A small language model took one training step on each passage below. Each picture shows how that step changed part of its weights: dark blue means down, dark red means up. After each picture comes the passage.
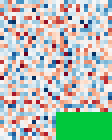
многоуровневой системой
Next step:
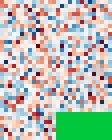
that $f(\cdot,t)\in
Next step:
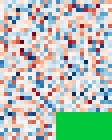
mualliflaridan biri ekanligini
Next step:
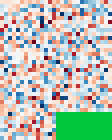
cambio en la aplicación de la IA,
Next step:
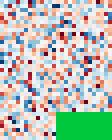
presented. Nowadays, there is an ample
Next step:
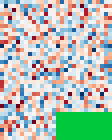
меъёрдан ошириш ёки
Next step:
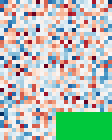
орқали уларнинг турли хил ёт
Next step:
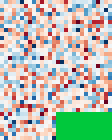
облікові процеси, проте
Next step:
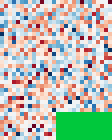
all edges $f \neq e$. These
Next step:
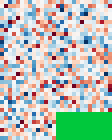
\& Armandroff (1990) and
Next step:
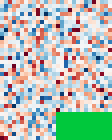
bog'liq tavsifi keltirilgan.*
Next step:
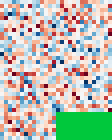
In this study, the coverage of universal health
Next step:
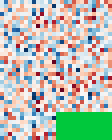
(Sarstedt, Numbrecht,
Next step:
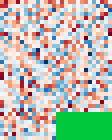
and γ is a constant obtained from the experiments. The
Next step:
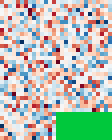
along frictional interfaces is often driven by a
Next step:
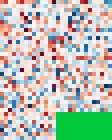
is a multi-sample unnormalized lower bound of
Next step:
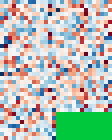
використовували прийом
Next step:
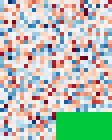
between the gut microbiome and cancer metastases is
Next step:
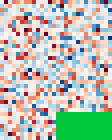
sub-structures will be discussed in
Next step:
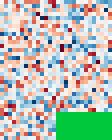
the torsional vibration problem due to gas pressure and
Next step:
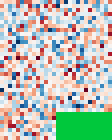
the same symbol and color code than at room temperature.
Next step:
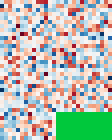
p value of 0.05. This implies that the
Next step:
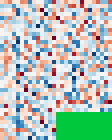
would allow utilities to identify and evaluate risks to their
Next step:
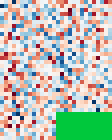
for column generation to terminate if an analytic
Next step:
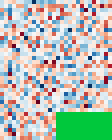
shown in Figure 3 (see Appendix). It illustrates an
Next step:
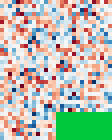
to information on the scale of microseconds
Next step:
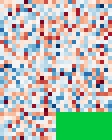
as the correlation length $M^{-1}$ does.
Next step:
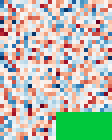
to the Wick-Cutkosky model with
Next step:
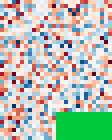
K. (2024). Submarine Capability
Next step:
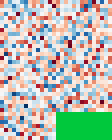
berubah, sesuai dengan kebijakan
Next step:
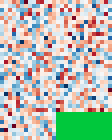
thought to be mediated by two different
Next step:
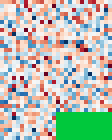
there a conventional vs. moral distinction in the
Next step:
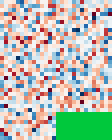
Oliveira, pela coorientação ao
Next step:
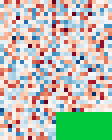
and medium enterprises, was in the range
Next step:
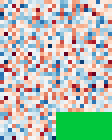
$\varphi (t',\tau';\varepsilon)$ at
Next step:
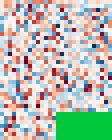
accessible to alkali initially. Table 1 also
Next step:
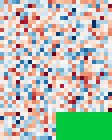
intolerance and national disunity persist.
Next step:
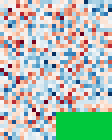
Севастьян Селиський
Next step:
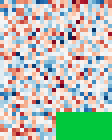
peraturan organisasi, prosedur
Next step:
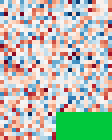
las variables. Coefficientes de ruta Barreras
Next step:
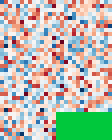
center Fig.8 Shear stress,
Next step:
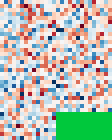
але тут важливо враховувати
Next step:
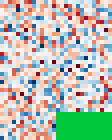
these documents, which are the following: general,
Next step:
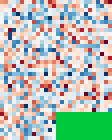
\bibinfo{journal}{Physical Chemistry
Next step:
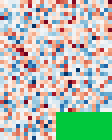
and calculation of on-duration were derived
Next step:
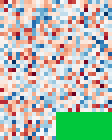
these two countries as rare European examples of electoral
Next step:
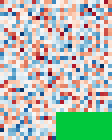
b_{i,j} \label{omega}
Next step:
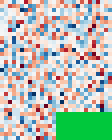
Zustimmung" gewertet.
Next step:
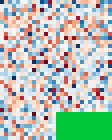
For compilation compatibility reasons,
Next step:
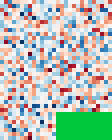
excellent fit to numerical simulations of the model. We
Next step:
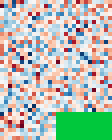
Mirali Urazbaev Behzod
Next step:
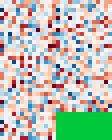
³School of Applied Science,
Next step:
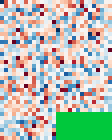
further development of generalized closed sets in an
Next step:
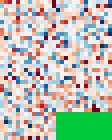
and there is no consensus at present time on any
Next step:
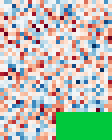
at least three different layers with cracks and
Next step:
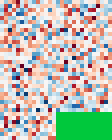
leads to an important conclusion: similarity to a reference
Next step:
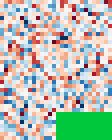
of ladder drills and jump rope exercise
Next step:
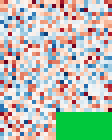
of cores available. \section{Overview of
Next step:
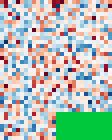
and Blue (RGB) values given by any
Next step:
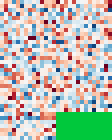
operator, VRAD~stands for the radiation
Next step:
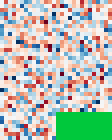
dark current, $I_t$-$I_d$.
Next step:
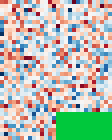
for vegetation condition is well established in urban
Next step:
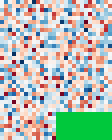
sentido, se propone que el concepto general de
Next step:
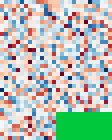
точного эквивалента в
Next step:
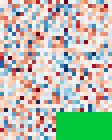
Pengembangan Materi Edukasi Untuk
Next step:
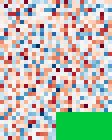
is a unitary matrix. TRS in
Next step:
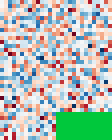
convex transformation & Location-aware
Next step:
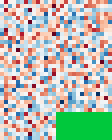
colon. Surgical management involved resection of the
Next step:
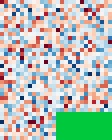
no tienen la capacidad de actuar en
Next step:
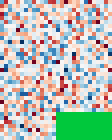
leaf extract of *Bryophyllum
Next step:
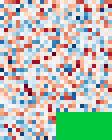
odd number of W-R units with gain and directionality
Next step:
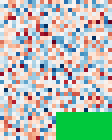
‘desde abajo’ indagando, por
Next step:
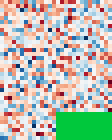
however, if there is too much of a disparity
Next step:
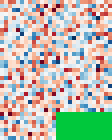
the inversely second power, as it holds in
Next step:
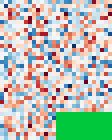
yoritiladi. Antik davr
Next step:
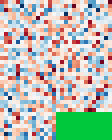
capacity, richer training data, and staged
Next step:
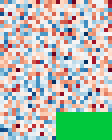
and R.W. Al Smadi, 'The
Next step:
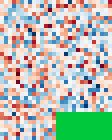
"The Culinary Triangle," in
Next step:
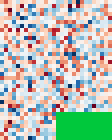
is with Defence Research and Development
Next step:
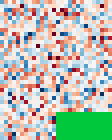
(Bogunia-Borowska 2012).
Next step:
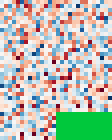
strongly reduce the specific heat and fasten the
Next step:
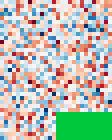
cycle as prescribed in Sanatana
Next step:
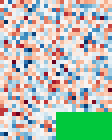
(Dregs) Os *dregs*
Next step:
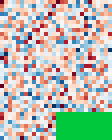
the RHB stars in the HR diagram fall in between
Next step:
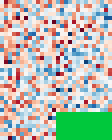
on co-located applications. Paragon uses previously
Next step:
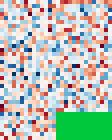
robust is to use a signal model which is the appropriately
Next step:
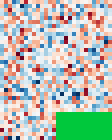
L'examen des charges croisées
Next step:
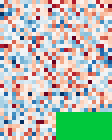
this SGR (Hurley et al.
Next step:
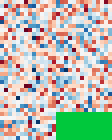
Special attention is paid to the problems of brain
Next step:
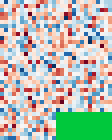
фонди майдонларида
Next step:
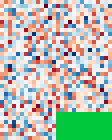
menjadi syarat mutlak untuk
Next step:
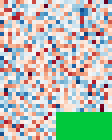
vendor they have dealt with earlier.
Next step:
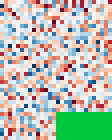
constraints on synaptic inputs for burst generation,
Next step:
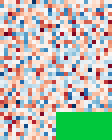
collection), and if many users were attempting to
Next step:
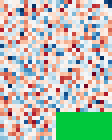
happen if the dilution of the stellar flux in the
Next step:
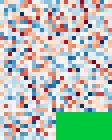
residential buildings can be obtained through monitoring and are
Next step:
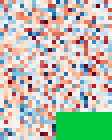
HTML tables for viewing, with references
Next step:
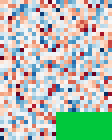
Üniversitesi, SBE,
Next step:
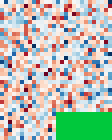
исследования проводились анкетирование
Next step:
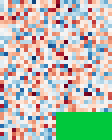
considerare mai profund dezvoltarea
